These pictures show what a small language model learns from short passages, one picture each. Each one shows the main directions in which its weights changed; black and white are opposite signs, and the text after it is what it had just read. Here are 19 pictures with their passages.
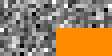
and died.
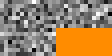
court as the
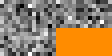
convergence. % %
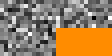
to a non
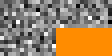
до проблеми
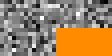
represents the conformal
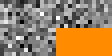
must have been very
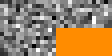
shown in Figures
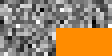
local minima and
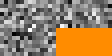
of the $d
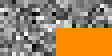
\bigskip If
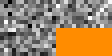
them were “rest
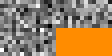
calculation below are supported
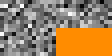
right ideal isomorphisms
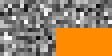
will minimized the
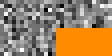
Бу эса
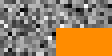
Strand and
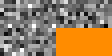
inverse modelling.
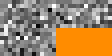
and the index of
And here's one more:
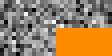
processing, pattern
